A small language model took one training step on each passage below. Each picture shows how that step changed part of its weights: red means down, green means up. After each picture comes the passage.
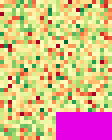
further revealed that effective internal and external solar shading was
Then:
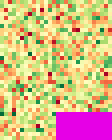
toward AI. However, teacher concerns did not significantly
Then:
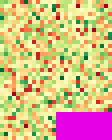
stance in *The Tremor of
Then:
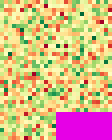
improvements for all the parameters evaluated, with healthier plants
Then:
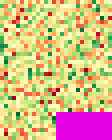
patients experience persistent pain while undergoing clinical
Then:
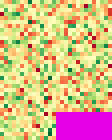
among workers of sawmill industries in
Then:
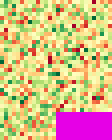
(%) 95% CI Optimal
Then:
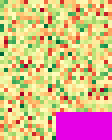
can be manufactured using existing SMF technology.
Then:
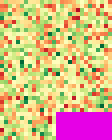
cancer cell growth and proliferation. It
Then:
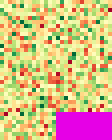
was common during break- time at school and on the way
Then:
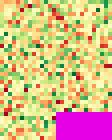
when vision seems normal. Diabetes
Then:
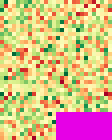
absorbance versus concentration. Linearity was
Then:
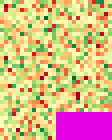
CLASSICAL FLASH
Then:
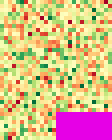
emerged, such as Global Software Development
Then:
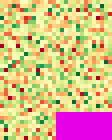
was done to reduce the physical size of the image by
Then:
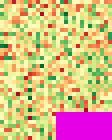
typical for the state of chronic stress. In
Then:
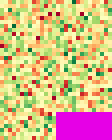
Rome, Italy ^b National Institute for
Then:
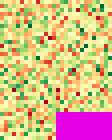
of community development. This study was carried out to examine
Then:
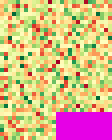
M, Rene M, Tanya S,
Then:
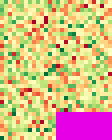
improve TB treatment outcomes. Here, we present our
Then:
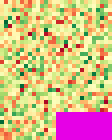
in Refs. [6 and 7]. The transverse
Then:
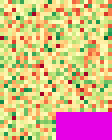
left, the **3D** pane in the
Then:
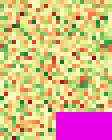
job performance through corporate social responsibility acting as
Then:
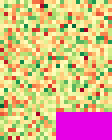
Ivan Marsa-Maestre the
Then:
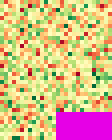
in the European Community (INSPIRE)
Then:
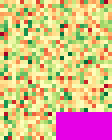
of cardiovascular risk factors in
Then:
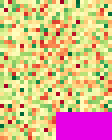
Poverty Ratio NO. of Poor
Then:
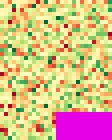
activity, professional training facilities for both national
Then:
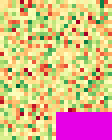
with the rest of the world. The results suggest a significant
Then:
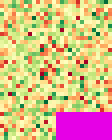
dolzarb vazifalardan
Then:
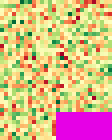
model, along with the advanced design of photonic
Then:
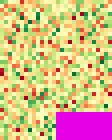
Yes poly (degree p)
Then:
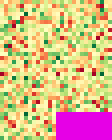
hatching. The data fit an exponential model
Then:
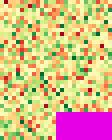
in detailed description and further results. 2 Single M
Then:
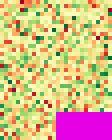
and observed water depth at high water marks. The
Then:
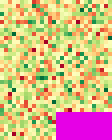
break 7: end if 8: for all
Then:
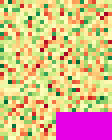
consent, under local anesthesia, a
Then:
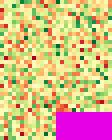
35 mm on the whole plate length. Metre
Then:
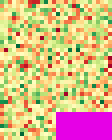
the following assumptions. The reasons for making
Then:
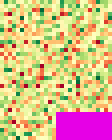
p-values Serum IL-6
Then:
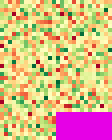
grams. Hearing impairment was
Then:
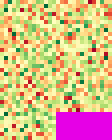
on how to signal trajectories, how to provide
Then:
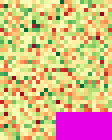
Notation*. W.W. Norton &
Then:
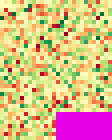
= \begin{bmatrix}
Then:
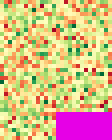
history. C. Medication History: Type
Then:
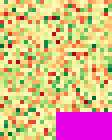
was cross sectional, observational, Descriptive
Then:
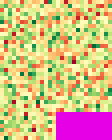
algorithm for the robotic arm's joint
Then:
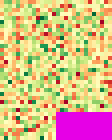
cycle produces both power and cold at the same
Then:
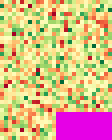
significantly reduce the mortality of patients. However, the
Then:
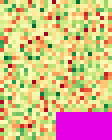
people (31%) and not as many as 6 people
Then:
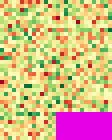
and the people surfaced in the results.
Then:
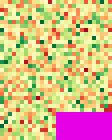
other hand, it is used to designate the language of
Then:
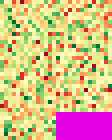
promoting self-regulation, intrinsic
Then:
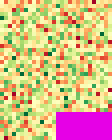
variety of yam, which is endemic to
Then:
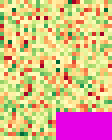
\mathbb{F}_q . Proof.
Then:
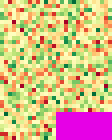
working in direct contact with garbage, improving their
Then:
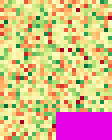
without impact assessments, prompting the European
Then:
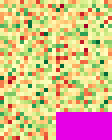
of evidence through which law enforcement authorities establish
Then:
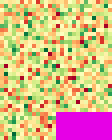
of Balti culture will be at risk of
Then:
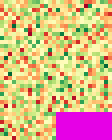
initiatives and the complete deposition of adult
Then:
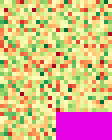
0.7717 respectively. These results indicate significant improvements
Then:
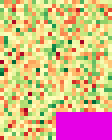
form of class probabilities for each input sample. Weights
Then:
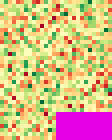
Kalimantan, of course, building materials from
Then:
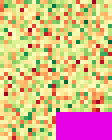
(Fitzpatrick *et al.*,
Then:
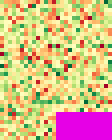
these findings also present an opportunity for further research, especially where
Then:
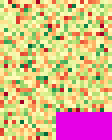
involving more than one objective function to be optimized
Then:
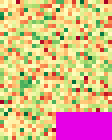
used to collect data on air temperature and relative
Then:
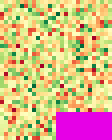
handicapping conditions of children with disabilities. The
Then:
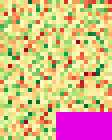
the beam quality and stability, technological
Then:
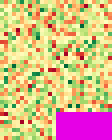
believe that such deportations violate the
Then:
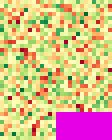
basis of papers [8,11,12], we
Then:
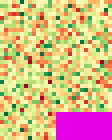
was observed. The slow divergence in
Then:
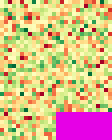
in concrete and partly in steel.
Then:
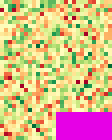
what they need. Variety and Format of
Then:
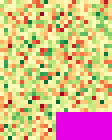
subtracted by average RGB values obtained from
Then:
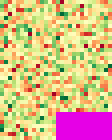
female) participated weekly in one of three
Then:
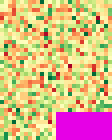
hourly emission of FTL vapours
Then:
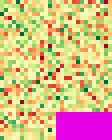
achromatic option can be used.
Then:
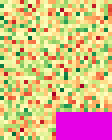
positive significant influence on the success of the small and
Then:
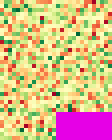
irrespective of intraoral location, or
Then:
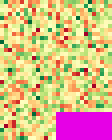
not score very high on protection (+2). More
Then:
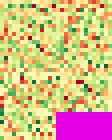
processing can overcome the problem of speed limitations
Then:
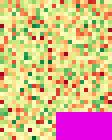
by-product. In contrast,
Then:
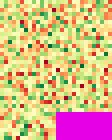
statistically significant (with $t =
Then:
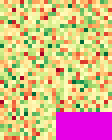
which has a distorted octahedral
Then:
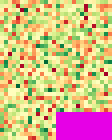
examples for artists and scholars yet to
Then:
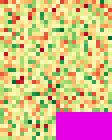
in real life, but the disadvantage is their
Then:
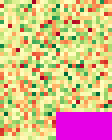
50–80 mm Hg. Blood pressure is measured
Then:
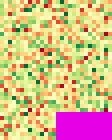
assessing the state of a dynamic system ... at
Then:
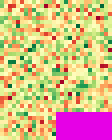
be supplied to the proper regulatory and regulatory
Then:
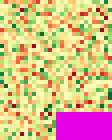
has been observed in a large underground water
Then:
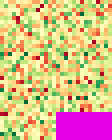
drug delivery scientists mainly due to its unique
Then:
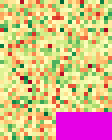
of the individual within private law. In an era in
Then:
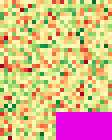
were exposed for 72H to DMSO
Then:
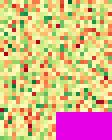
come in the form of HTML
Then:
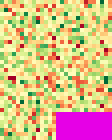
below the plate. The seeding particles were
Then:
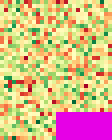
family, 8 genera; 10 herb species; 3
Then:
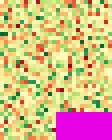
This paper contributes to the stream of research examining
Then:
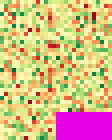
Note 62. Washington,
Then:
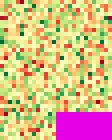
- the average number of microorganisms attached to
